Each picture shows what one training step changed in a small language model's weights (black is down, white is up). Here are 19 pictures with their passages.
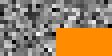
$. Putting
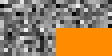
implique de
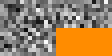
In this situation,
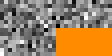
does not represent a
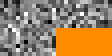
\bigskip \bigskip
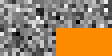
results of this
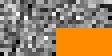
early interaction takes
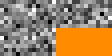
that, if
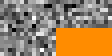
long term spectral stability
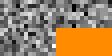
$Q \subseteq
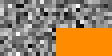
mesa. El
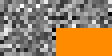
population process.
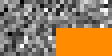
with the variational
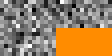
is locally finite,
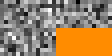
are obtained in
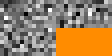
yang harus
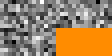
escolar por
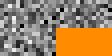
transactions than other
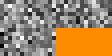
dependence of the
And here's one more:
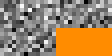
water, that they
